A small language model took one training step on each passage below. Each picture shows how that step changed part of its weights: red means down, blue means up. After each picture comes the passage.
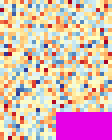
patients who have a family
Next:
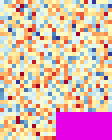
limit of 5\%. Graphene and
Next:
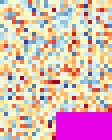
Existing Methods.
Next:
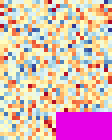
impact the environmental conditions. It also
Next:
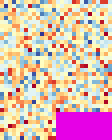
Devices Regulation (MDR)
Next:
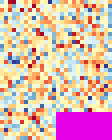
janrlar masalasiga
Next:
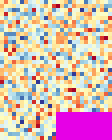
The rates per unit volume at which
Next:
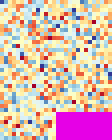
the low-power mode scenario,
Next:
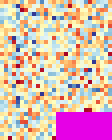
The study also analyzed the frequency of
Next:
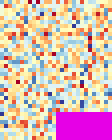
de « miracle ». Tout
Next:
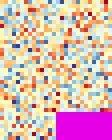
normalized impedance matrix using \(
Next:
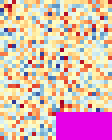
illegal detentions out of which
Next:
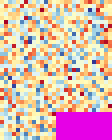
lower order terms ($UI,Red$),
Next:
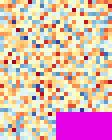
de cuentas, transparencia,
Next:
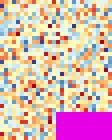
symmetric matrices. We conventionally
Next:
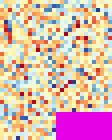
органами влади і
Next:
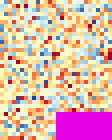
D-parity, and in addition to this
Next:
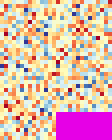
относительно целей
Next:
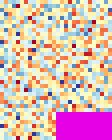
perspectives démographiques
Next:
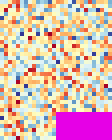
retinal image quality and achieves high
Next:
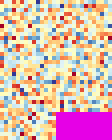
dabei unaufhaltsam
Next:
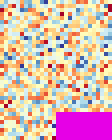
to $3$. We compute the equation of state using
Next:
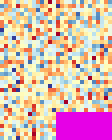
planets. Moreover, the radial
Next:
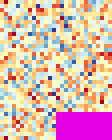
to One | Centralized |
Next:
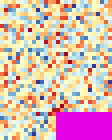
determined in Fig.~\ref{fig3}(b).
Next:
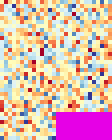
students [O'Donnell et al.
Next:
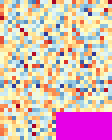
of the non-covariant nature of the
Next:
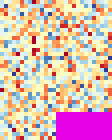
has a mixed anomaly with a
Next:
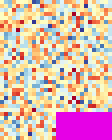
distance being based on the complete
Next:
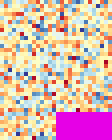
Storm Glass when moving in space can
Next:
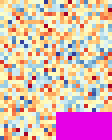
modifying their size and shape in
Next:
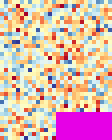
Medical students' attitudes toward
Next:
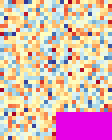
à repenser et à mieux
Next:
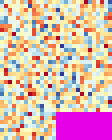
However, the college also needs professional
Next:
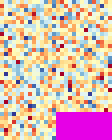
made which can be very useful in
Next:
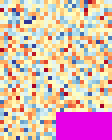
interactions $(\Phi_i {\bar
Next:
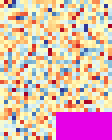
Responsáveis e o ODS
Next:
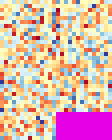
надошт, ин аснод
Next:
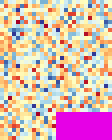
distribution in US [FERG2006], while
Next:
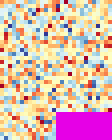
trivial, its solutions,
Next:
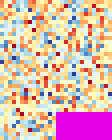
Lin, Jonathan Brandt,
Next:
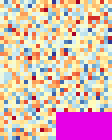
and pumped by a tunable
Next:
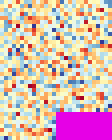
tushunganda, realizmning
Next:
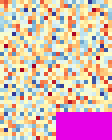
the Casimir energy and pressure.
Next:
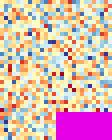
reflection. *Asia Pacific Journal
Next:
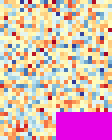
at LHC. \bigskip {\small
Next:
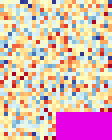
layers are reconsolidated by three
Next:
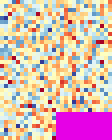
analytics, in which the predictions are done
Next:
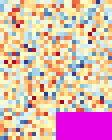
\pi \sigma \int R^{2}
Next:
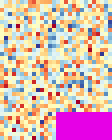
asosiy masala sifatida
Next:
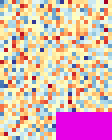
сокращением общей
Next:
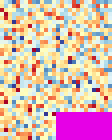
«Соғлом она
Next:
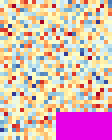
when nonparametric machine learning methods
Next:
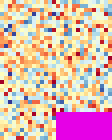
Europa und den USA.
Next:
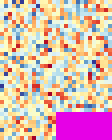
features of the initial lattice. Thus
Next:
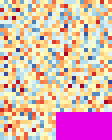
mainly plan research and development projects and
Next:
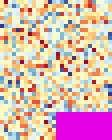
8. Uralovna, B. Z.
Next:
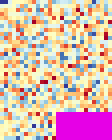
of the corresponding $R(r)$. At
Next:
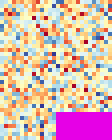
işleyenin dinen ve
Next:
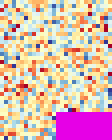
inqilobiy g'oyalarni
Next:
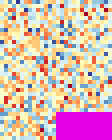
Ministro Relator Joao
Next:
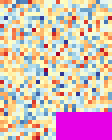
GS exponents in the $2z$
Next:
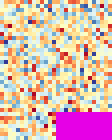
host only because this is the most reliable
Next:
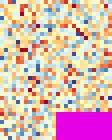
the equation (\ref{local}) must be
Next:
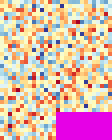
D, Thomas RH. The Effects
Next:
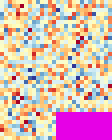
ways of finding the extended type
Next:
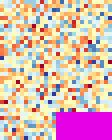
stati ancora funesti effetti
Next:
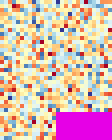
be more resilient to moisture. It
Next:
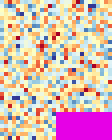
como disminuye desde el 12 de
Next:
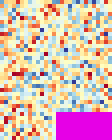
Total pressure = 3.55
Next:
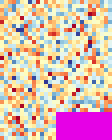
K. Norbek, Usmanov
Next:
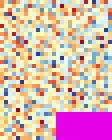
виникають під
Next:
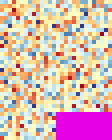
de 2025. Disponível:
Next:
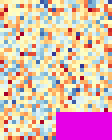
more than 10% of all greenhouse
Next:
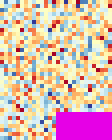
Engenharia Ambiental
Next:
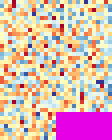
hecho*, *ha nacido*
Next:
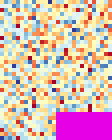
va aholi tomorqa
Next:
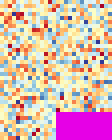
technique based on using XOR and
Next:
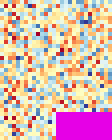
and Technology (IPST)
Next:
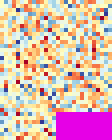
турли ғоя ва
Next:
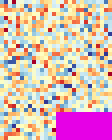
vitro studies in mice have shown significant
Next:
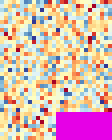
a user interface, raise serious
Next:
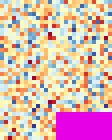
. Keywords:
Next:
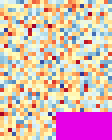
is responsible for a catch (94
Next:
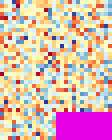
algoritmo se apoya en la
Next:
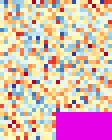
the theoretical turbulence energy and correlation
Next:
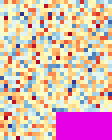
Therefore, it is a practical interest to
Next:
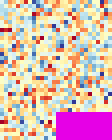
the linear size of a cubic
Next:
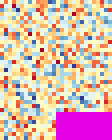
значения y нужно
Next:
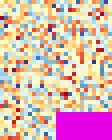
2% education tax. Specifically,
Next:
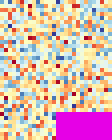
the functions $1$, $K$, $\int
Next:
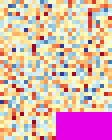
random motion, we ran a new
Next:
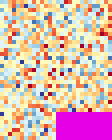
the acid attacks the enamel
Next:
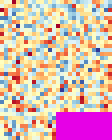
not found by the farmers in some cases.
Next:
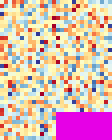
are alternatively solved over $\bf x$
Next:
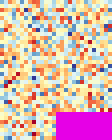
learning takes place [2]. Along with
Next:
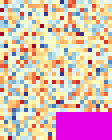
talablari mavjud.
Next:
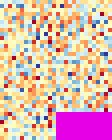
and that it is easily generalizable
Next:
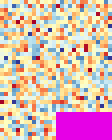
kasb etadi. Chunki inson
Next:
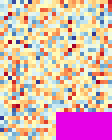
area, etc. This situation
